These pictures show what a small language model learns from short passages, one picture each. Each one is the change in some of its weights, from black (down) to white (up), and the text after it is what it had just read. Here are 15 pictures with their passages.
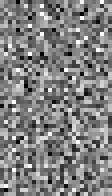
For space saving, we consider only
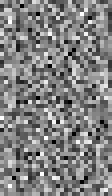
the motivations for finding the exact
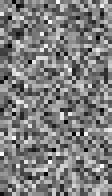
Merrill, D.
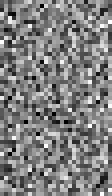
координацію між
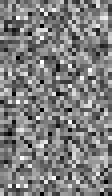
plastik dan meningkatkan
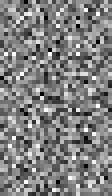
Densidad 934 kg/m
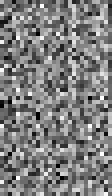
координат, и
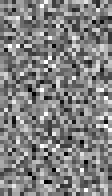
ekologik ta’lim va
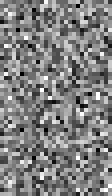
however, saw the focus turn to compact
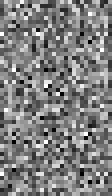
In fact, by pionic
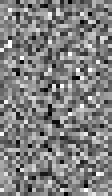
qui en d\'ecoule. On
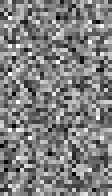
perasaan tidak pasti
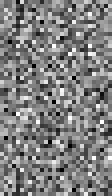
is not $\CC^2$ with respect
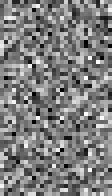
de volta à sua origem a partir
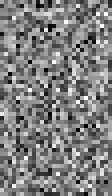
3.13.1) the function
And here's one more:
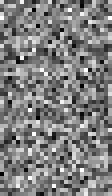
trasforma il nostro essere.
